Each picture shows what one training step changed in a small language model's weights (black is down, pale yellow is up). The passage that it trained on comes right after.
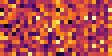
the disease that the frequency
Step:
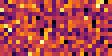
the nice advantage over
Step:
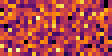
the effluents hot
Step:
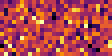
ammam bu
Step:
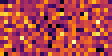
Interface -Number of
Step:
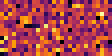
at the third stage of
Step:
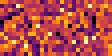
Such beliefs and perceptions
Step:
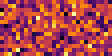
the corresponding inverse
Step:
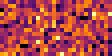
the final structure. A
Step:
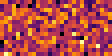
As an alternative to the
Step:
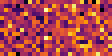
synthesized schiff
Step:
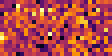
integration of electronic health records
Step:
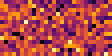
working is to help as
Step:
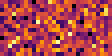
red circle, the
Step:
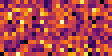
longer-term studies focusing
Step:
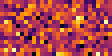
retrieved features will be
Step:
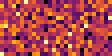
(2 mg) was
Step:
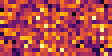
the Body. An
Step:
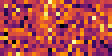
the CoCliCo
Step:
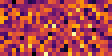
of liquid waste generated in
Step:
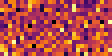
represent themselves and their
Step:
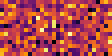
the unit velocity vector.
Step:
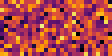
appear in the previous published
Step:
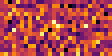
different ways of voice
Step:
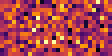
ions. The metal
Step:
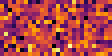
Discussion of Findings Research
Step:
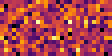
flexibility, expansion, thinking
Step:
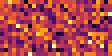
sampler (25
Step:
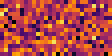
5m regular grid of
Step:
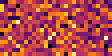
1. INTRODUCTION Software
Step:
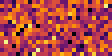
psychological processes and have difficulty
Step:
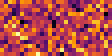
new localized energy levels
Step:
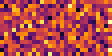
viability conditions of constant
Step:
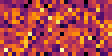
to foaming and
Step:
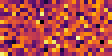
Selection of Retails
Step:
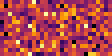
opportunity. Direct sales /
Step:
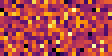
passes, the
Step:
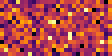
better if they are led
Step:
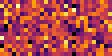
river networks in the
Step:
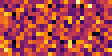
A Literature Review -
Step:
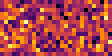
**Power consumption**
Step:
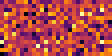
filing, the
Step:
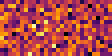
RNA silencing.
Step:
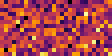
of higher N and P
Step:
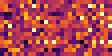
neural controller. 1.
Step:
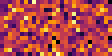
terms in employment
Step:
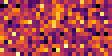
very often - e)
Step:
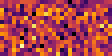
of attempts Group K
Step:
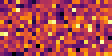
likely be women,
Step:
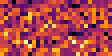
of international politics.
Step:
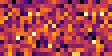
of the second group.
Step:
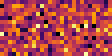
7 Leader
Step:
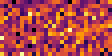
of the population, even
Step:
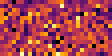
of influence on the
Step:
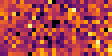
flexible pump tubing
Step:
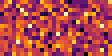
in multi-infusion
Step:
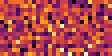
increase in their functionality
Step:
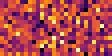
are indicated, particularly in
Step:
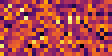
Regional Development Fund
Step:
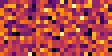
The diameter and length of
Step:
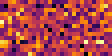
Tool', which
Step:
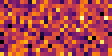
has been developed within the
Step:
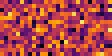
or in absolute value up
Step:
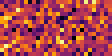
limitation of the current
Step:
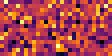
and which ones to
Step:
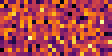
variants and their
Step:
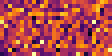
principle does not hold
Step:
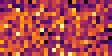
possibilities of the future
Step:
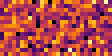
mice were screened
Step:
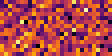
is no significant difference between
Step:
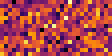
of pain gradually reduced from
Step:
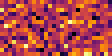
the Polical Economy
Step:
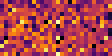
within the framework of the
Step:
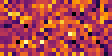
and Australia driven by
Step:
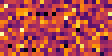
red. It was then
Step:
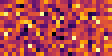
Surveys that are
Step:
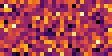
bi-gram words based
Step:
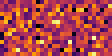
ceRNA network,
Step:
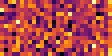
the vertical speed control since
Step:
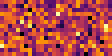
expose such location estimates
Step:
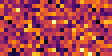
successful eradication patients
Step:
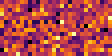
were created by the author
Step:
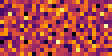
process relies on finding
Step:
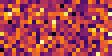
homogeneous goods.
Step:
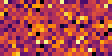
and till now there
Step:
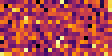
improvement over the initial
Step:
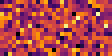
They represent a completion of
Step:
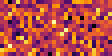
different land administrative activities.
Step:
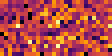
that defines a file
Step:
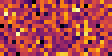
Drafting of
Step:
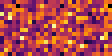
some articles and books which
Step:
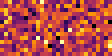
Ethical Committee of
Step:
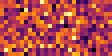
energy source were also
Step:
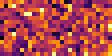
a variety of data,
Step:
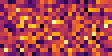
be turned into
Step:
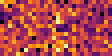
Another factor to consider is
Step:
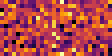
the synthesis and characterization
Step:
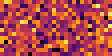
3) Referencing
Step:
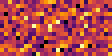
states that will reach a
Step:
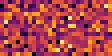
two radiating elements
